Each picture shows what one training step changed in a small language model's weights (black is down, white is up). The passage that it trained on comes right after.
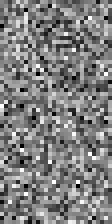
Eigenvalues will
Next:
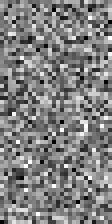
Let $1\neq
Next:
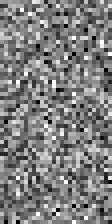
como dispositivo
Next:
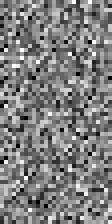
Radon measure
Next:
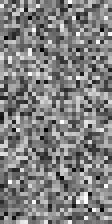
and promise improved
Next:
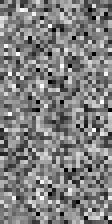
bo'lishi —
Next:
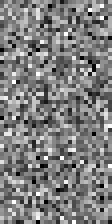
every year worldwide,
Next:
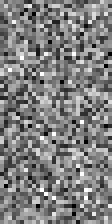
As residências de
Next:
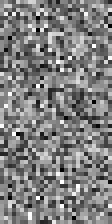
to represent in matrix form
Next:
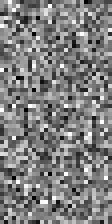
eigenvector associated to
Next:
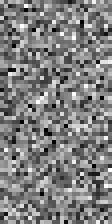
both fruit weight
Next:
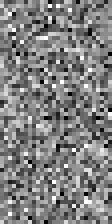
difíceis por
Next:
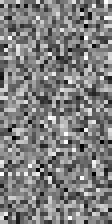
oscillation is
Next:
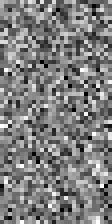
the point of view of
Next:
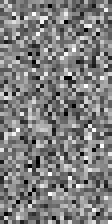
benchmark}). We
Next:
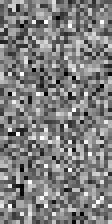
і навички
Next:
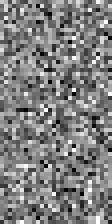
the scenarios for the
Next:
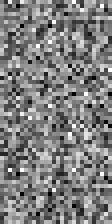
end if end if end
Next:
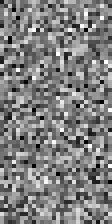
in $\hat M$.
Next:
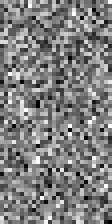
initial stiffness
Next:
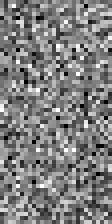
*Les fonds
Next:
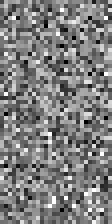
several decades.
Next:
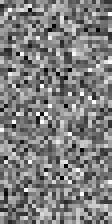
via Empolitana
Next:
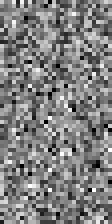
novel and the algorithm
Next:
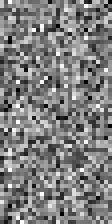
in China are narrow
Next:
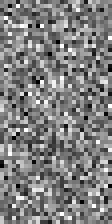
3D orthogonal weave
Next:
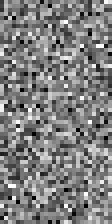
Key words:
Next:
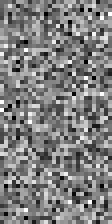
$\Omega$ by using
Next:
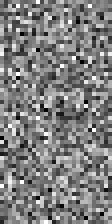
processes that aim to address
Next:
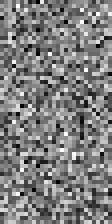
u$. \State
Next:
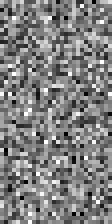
о том, что
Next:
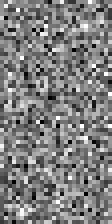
rewrite inequalities in
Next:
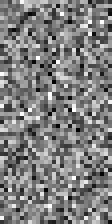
Finding good bounds
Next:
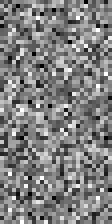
(Figure 2B),
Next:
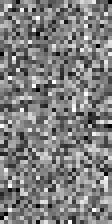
of Legal*
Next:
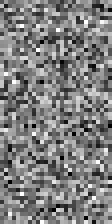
is an isomorphism from
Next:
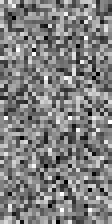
originating from the
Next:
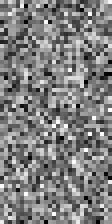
prove the Main
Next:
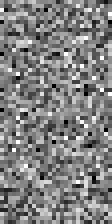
$M \in
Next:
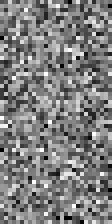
trimmed of
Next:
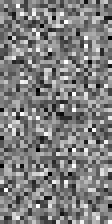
processes, achieve simplification
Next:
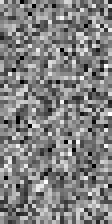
we encountered many
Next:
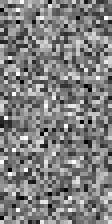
Critical systems
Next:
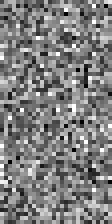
of $G$ in
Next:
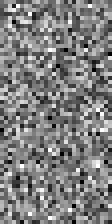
the optimal plan that
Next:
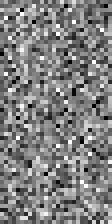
ergibt sich dann
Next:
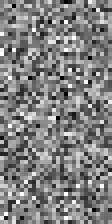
Statement: The
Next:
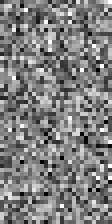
has gained great success
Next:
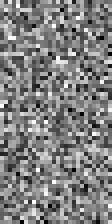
and aesthetic
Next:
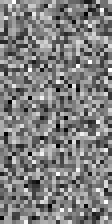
was seen as early as
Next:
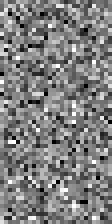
registra un total de
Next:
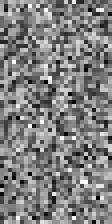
for future research.
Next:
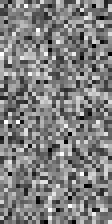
and internal fixation by
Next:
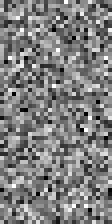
y} \biggl|
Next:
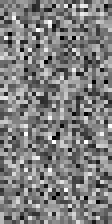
da área da
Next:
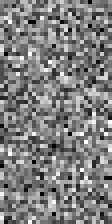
8*) The circular
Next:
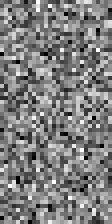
comparative manner,
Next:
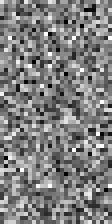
crimes, with
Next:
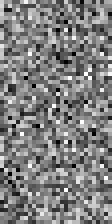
multiples) and
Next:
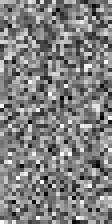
the industry.
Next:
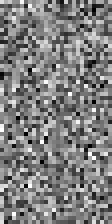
presentations, simulations and
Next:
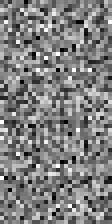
yang sangat
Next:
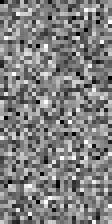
TE, USA,
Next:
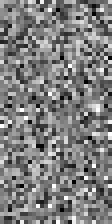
the field of formal
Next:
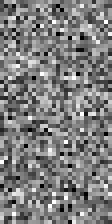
Acute and Acute
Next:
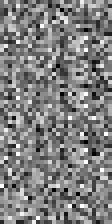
the geometric routines
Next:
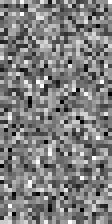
then build additional features,
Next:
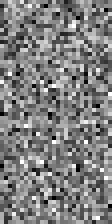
Meena, et
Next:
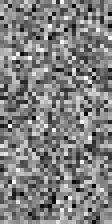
by further decrease of the
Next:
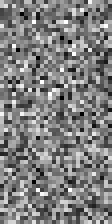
and dimensional (continuous
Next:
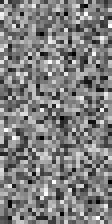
is a small ring like
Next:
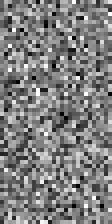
profile, making it a
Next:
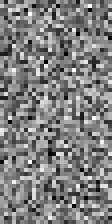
such as prevention and
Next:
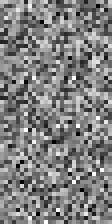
de la información
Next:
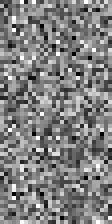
The non-convex
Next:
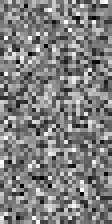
cell concentration at
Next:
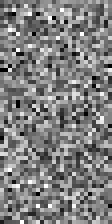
function of a matroid
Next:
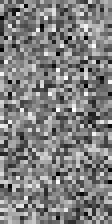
of AI in higher
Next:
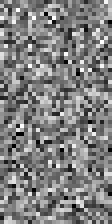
on cropping pattern
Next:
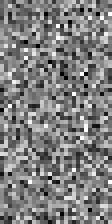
$\tau$ is a
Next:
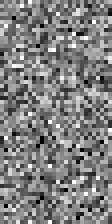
Universidad Nacional de
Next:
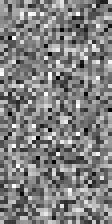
sturn tube
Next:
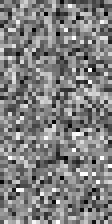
helps students to learn
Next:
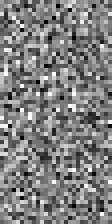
of increasing positive real
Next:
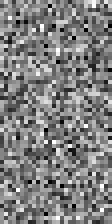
in glacial
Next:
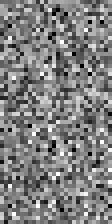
learning, in the direction
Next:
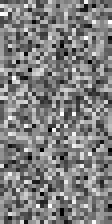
that this system of equations
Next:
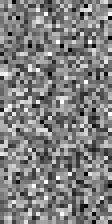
which we denote by
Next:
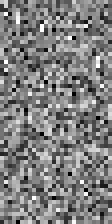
de presença
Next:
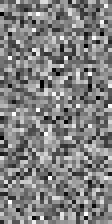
foydalanish usullari
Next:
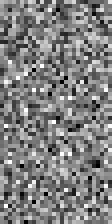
the constrained optimization problem
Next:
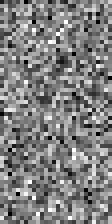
cut off, mobile
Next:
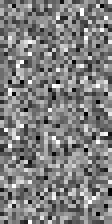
t} \sin
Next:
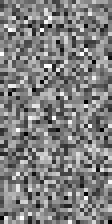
ansiedade e
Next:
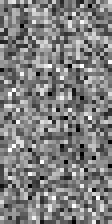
depending on sampling and
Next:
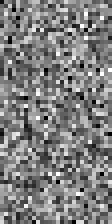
disk in $\Sigma$
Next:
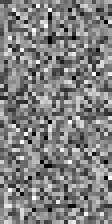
commonly, a third
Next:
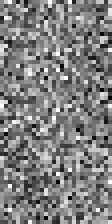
DSc in
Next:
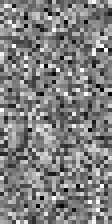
let $T_\beta
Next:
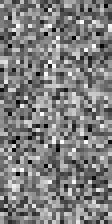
travers le temps
